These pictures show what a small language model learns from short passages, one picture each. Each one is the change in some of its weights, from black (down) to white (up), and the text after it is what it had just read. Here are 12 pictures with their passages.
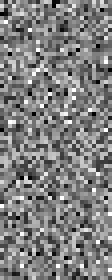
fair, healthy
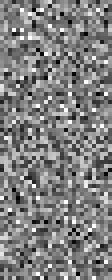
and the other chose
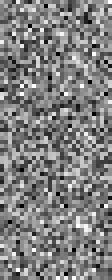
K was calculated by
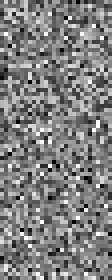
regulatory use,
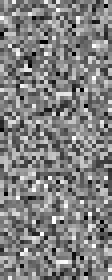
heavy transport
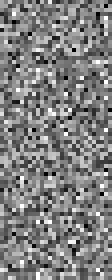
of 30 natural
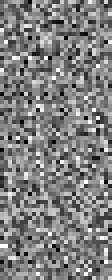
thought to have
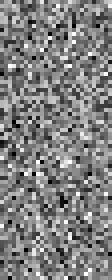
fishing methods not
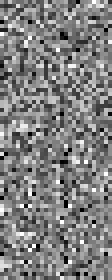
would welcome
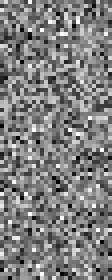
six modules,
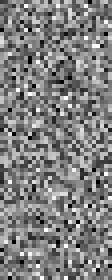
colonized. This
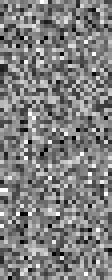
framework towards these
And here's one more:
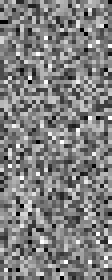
academic knowledge in
